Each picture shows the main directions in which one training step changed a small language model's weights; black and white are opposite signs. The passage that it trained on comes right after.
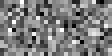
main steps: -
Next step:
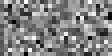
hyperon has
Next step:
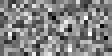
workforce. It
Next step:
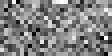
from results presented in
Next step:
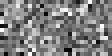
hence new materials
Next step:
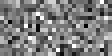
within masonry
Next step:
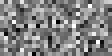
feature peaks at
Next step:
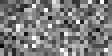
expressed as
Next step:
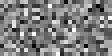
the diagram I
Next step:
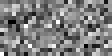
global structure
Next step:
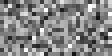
beam in the
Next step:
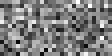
spin and chirality
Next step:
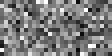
This implies the
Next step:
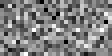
phonology and
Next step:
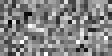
the two-pion
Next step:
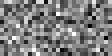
contributions associated
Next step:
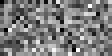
of this study for
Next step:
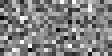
well as a relation
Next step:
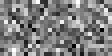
articles of the
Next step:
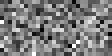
describe the same
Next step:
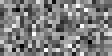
both the sites)
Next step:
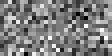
the population size
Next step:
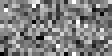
between scores given
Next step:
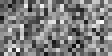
the cartilage of
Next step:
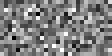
the Fermi level
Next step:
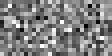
have contributed
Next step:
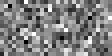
process), that was not
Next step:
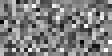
the slums
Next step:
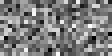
fourth year
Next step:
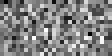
the latency of
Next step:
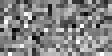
environment is limited to
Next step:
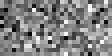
approximately given by
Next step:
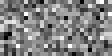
in a laptop
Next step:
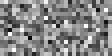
and in part by a
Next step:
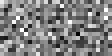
of interest for physics
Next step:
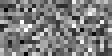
views that consider
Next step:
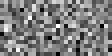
problem. For this
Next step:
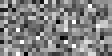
not calculated in
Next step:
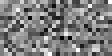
for trapped
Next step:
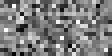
that the entanglement
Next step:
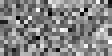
chain we present
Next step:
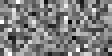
Nepal also,
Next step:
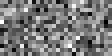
The design of the
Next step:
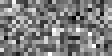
an average of two
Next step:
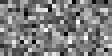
let $u =
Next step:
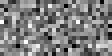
It also offers a
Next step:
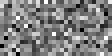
of whether the
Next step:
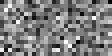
for the company
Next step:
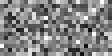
the third and
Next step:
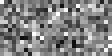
$f \subset
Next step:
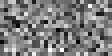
into different sets of
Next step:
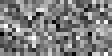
functionals as a function
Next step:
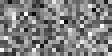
3, we discuss
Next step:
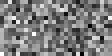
the dynamics of large
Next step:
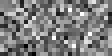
signal intensity in the
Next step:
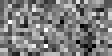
and resonance
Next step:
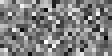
modeled process.
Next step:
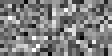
author would like to
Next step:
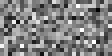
the way for the
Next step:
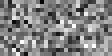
containing the test
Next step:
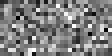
of ESG
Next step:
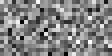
defines the system.
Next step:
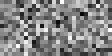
solution of this equation is
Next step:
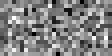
wheat was
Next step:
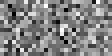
generally, from the
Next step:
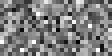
the rotational
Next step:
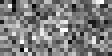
to be to make
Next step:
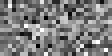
and 6H) were
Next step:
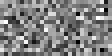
per week
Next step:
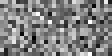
coloron signal and
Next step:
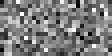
not statistically
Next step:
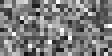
\bar M_P
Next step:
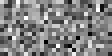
with the Ag
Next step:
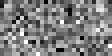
of this section, we
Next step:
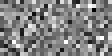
system compactly in
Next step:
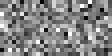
developed to assist
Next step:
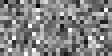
add delays to the
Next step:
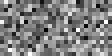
be also considered and
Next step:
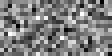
have received
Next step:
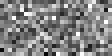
If α
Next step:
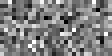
were randomly
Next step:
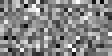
associated with the
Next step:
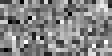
present calculation, we
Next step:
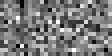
production of optic
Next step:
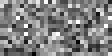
of magnetic activity
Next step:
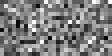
prepared for
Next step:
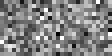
all planned
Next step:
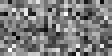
and managerial
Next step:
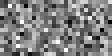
and acetone on
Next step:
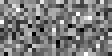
or complex information and to
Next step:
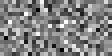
three kinds of
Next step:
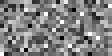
segregate the
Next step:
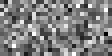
PEC cell.
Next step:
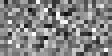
biogas in the
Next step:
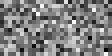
the LMM
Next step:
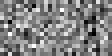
giving birth
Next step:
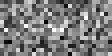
important role. }
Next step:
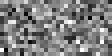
as usual,
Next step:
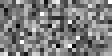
for the Journal of
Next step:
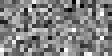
shear band
